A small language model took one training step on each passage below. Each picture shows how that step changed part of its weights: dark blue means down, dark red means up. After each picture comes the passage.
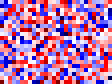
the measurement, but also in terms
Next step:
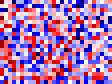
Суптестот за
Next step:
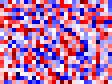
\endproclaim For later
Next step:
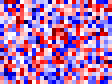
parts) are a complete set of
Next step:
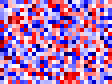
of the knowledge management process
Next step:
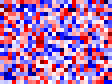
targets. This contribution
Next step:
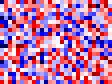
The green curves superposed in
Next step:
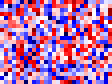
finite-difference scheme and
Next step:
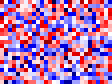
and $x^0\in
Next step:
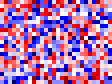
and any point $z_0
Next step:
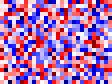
probability density at time $t$ only
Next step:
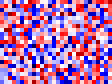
a major challenge for
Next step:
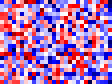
for $(M, \hat g,
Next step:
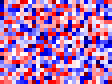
FF) or the alternate
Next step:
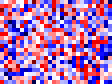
$n_{PE}$ can be
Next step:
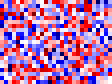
kichik bolaning
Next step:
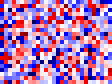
R. Simion,
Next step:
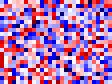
\dots + i_t}
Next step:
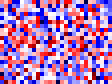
propia, la que dota
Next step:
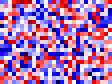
the entropy production can be
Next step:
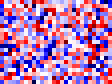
with the original ME4T
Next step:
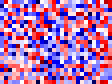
A metateoria do Direito
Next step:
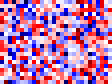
литературы и
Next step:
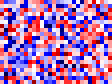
compared with statistical uncertainties.
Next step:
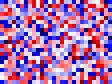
gleichzeitig wird
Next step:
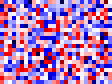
*Новый день
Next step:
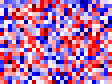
va sog‘ligi bilan
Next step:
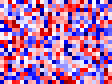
4$$ Pengujian
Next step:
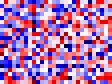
associated with purely kinematic
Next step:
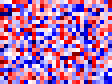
modernizatsiyasi va
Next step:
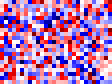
with a restriction functor
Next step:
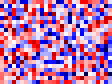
each fitting in Fig.
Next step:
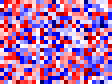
that the vacuum wave function
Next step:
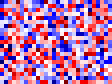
corrected to 5$''$ in
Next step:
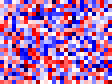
SDE. We will use this control
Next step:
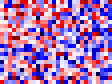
\partial E_2$. For each
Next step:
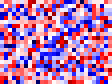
of the spontaneous decay
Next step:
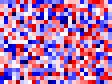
disturbances but with
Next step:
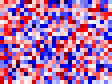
the greedy algorithm (blue
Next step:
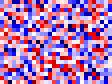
era restrito a
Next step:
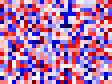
particular neighborly BBC
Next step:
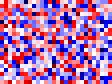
high pressures and temperatures.
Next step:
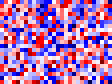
vital role in the representation of
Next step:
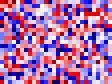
pictures of the sea
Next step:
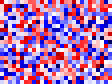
parameters of the analytic metric are
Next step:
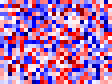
sua conexão com a
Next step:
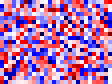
& A sub-sequence of
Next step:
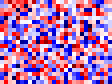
superoperator $\hat{\cal E}$
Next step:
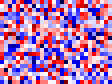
higher and the other low, we obtain
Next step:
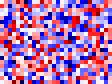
criteria and capacity
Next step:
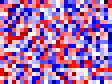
V_n \anoneqn $$
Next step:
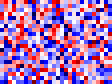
such as multiplication,
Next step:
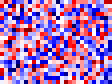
\emph{forcing algebra} for
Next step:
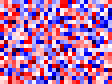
the system. This issue does
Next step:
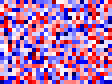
measuring instrument is used,
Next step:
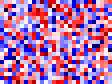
Kontsevich moduli space
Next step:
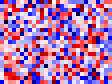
M. **Repensando a
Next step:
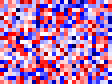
или замедление
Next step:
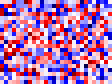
Ureteral toshlarni
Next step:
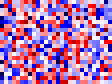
Tao and Gowda
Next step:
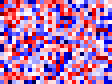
of the question (how to
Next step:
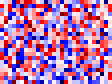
\label{figure 4}
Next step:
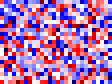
functions. This modification
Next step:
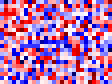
quadratic (from
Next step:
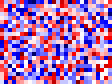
the set of real valued
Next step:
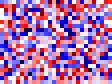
q}^{\perp}$ scales as
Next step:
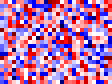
a rational feasible solution
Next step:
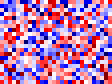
taking Fourier transform first.
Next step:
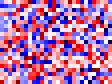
{\bibfnamefont {P.}~\bibnamefont
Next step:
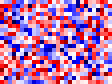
[Hojiboyev S.
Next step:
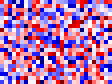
Oshiq Oydin
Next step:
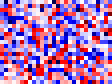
main result of the paper. It can
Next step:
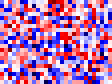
is linear. In such a case,
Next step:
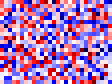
ion and electron temperatures are
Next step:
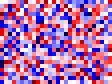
total ordering on the edges we
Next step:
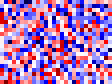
в эпоху
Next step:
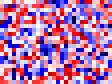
[53], which are presented in Figure
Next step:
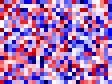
thieves thought that they
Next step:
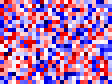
center-time relative to the corresponding
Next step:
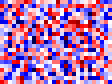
and\ \citenamefont
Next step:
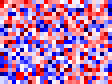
een transportleiding in
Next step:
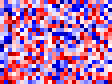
ware gezag. De
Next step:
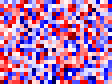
$\vec{y}\in \langle
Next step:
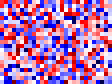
units of the radius of the
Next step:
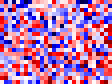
страны является
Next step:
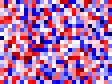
\title Meridional
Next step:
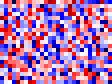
is a more rigorous
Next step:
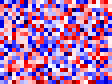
as shown in \textbf{Fig.
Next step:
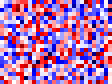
bola o'yinda
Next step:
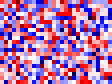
a cycle. Hence, by the
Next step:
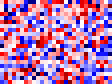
$W$ is the Weil group
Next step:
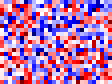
by $\lambda$. We thus have that
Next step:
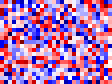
generated by BibTeX as
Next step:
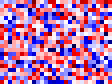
partial result for the topology
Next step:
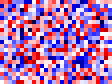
рр. ХХ
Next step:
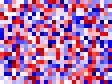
The falsified
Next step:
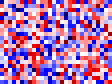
All power couplers tested
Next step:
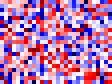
en la que la diferencia entre
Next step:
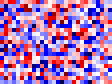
the the following two conditions holds.
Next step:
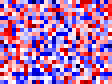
the $(x,y)$-plane
